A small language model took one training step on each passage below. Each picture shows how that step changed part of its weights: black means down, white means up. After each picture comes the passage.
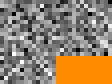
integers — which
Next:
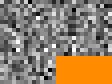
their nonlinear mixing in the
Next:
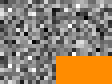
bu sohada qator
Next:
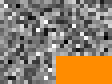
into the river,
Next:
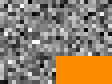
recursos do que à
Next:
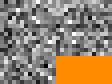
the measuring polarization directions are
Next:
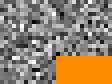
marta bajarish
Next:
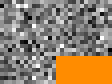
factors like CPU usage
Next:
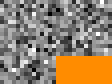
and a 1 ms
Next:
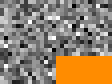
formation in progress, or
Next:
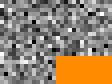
anni '90 si
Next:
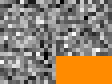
performance. Inlet temperature tests
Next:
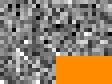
тренингов и
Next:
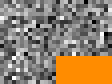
muhim jarayonlardan biri sifatida
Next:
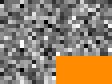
over a language, but
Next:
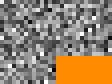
this paper we refer to this
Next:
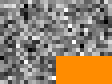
is an arbitrary parameter. The
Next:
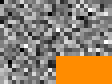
as a function of gain for
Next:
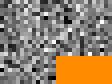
contribuição da função
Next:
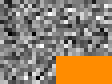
the choice of gauge invariant
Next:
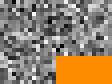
net must be reduced compared
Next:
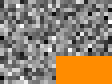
it means that deviations from
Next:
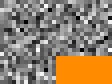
Lange, MSc
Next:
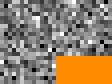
разі важливо
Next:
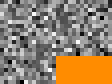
significant importance for understanding global and
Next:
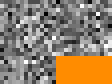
we also add residual connections
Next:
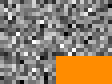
been studied so extensively,
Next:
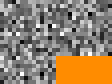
com produtos e
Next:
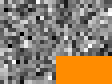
the universe is such, that
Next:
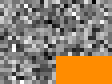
if the initial uncertainty is
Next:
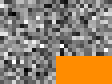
the particles tend to phase
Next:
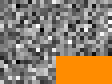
das preocupações
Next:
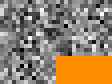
includes an occupancy
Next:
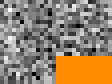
and $W$ exchange are
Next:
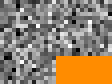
a trade-off between
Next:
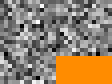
indiretos e
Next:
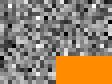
и поучительного
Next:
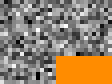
the scientific literature.
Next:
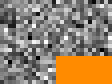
will influence the electronic and transport
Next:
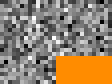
we then store the result
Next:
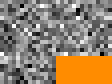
tropical conditions.
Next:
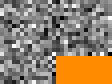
farq qiladi.
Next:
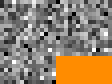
in $P$ (as
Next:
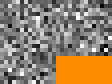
по группам
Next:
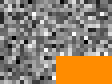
condiciones fisiológicas
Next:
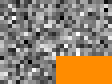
exceeding that seen in
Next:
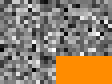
mas como condição e
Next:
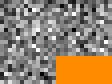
when the scattering amplitudes are
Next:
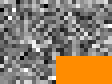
the legislator not
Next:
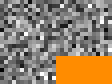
kelmoqda. Fosfor
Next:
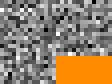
etish, jismoniy
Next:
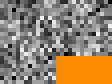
les considérant
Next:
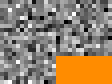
BSs. In each
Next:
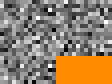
fitting agrees well with the
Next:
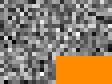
prise en charge et de
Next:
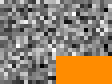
As such, we expect a
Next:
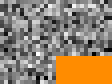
window for monitoring metrics
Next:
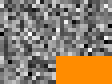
usually identified with the
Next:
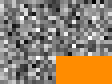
are determined in conjunction with
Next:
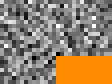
олиш учун
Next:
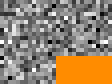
gamificación se puede
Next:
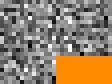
theory and experimental results is shown
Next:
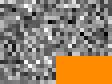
kat yoğunlukları
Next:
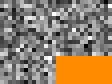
black-hole transient
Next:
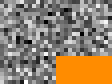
and the normalized quality factors
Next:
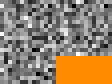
to correlate strongly with the
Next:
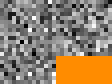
scalar field are given by
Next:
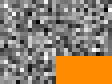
transformed into the sought
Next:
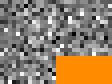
these operations can be
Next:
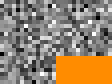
долины. –
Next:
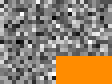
davlat siyosatini
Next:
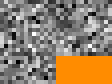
parameters are created by the
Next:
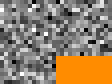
ion batareyalari
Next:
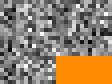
of the Tx comb and
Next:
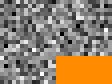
all linked together, with
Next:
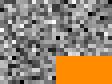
leva em conta
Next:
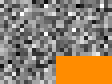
consists in transferring optically
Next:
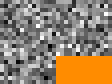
density of the normal species
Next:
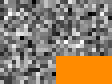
// Human Rights
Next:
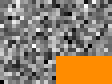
amplifiers are
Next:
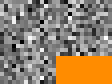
a generic feature of
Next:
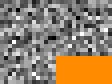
PARS pixel values are
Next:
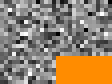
manifestado por las
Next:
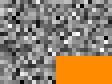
electrons overrun the
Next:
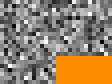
manera de ser de ese
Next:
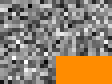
The accumulated angular
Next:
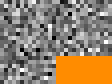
a function of simple shear
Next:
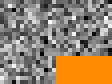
Therefore, conflicts among
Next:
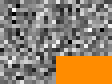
by contrasting local and global
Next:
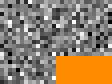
школах и
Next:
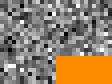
users and exposes the
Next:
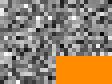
much simpler. Let us
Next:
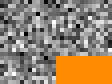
absorption probability flux on $\p
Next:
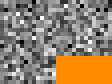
arbitrary manifold, but $
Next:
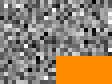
0)$, we obtain the
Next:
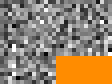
The total orbital wave functions can
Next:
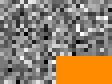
bir bədii
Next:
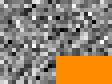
Pain Service:
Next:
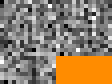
экономики (при
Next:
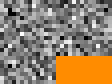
breathers, which result
